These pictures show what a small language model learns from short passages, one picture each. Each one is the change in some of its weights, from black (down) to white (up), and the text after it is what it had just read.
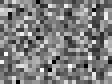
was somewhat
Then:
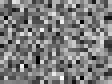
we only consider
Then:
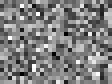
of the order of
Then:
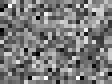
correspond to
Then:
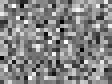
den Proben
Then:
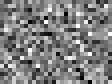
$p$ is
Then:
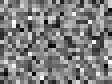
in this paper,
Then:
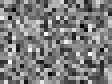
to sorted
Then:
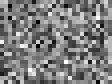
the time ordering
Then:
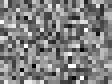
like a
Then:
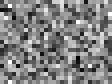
On linear
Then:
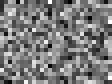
where $s$
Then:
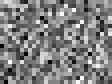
hat, da
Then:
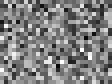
will show that each
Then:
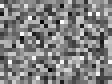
of trying
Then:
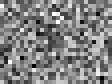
order to determine
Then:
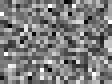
and $$
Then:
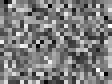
the mirror
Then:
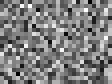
is possible to
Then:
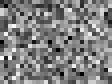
such that for all
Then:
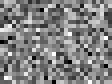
U$. Let
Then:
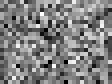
real part
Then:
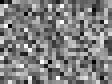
a continuous function
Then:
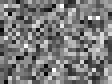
all stages,
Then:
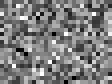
the performance of
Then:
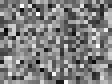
of impact
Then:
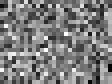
for the first time
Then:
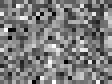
the same for the
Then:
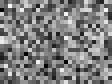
an invariant
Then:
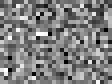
the right
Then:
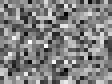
Prior to
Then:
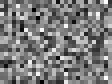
as the cost
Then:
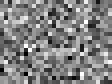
solutions that
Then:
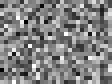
on the level
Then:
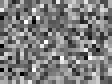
depend on the
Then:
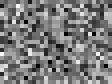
case. The proof
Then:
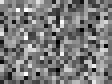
analyze the
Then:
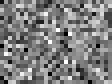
scalar field on
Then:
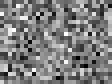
the light
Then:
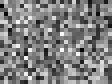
a new version
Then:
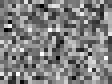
through a
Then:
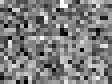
se refere
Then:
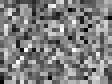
sector on the
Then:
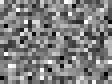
and $z$
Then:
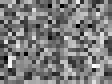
diagram for
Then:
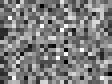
product in
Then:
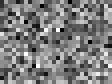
direction. This
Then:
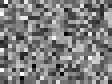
that in the case
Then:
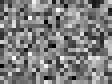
in these conditions
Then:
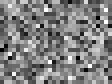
Iran O
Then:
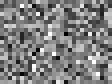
of the same
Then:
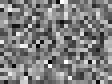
the bubble
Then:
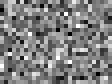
characteristics of
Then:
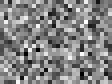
solutions were
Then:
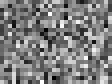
realizing this
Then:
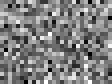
e com isso
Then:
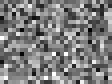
between photon
